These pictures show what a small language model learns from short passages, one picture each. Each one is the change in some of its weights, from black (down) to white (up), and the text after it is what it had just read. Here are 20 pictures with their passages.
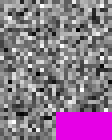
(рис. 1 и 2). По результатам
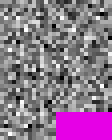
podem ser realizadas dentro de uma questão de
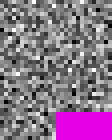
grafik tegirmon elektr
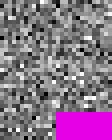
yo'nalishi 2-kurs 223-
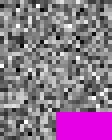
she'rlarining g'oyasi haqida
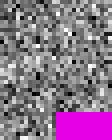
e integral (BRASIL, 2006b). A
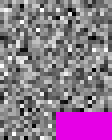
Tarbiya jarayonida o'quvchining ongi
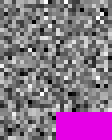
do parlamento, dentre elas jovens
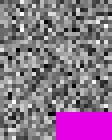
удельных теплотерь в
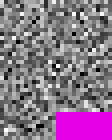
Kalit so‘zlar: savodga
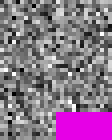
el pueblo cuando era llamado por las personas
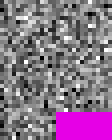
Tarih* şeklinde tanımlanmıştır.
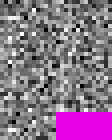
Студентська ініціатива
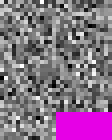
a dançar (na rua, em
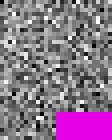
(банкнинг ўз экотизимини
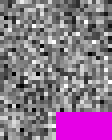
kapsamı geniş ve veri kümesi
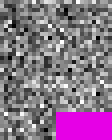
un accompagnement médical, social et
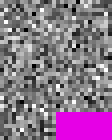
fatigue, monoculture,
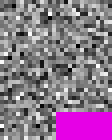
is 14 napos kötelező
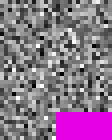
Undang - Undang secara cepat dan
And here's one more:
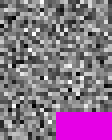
“Anadolu Mayasında Toplum”,
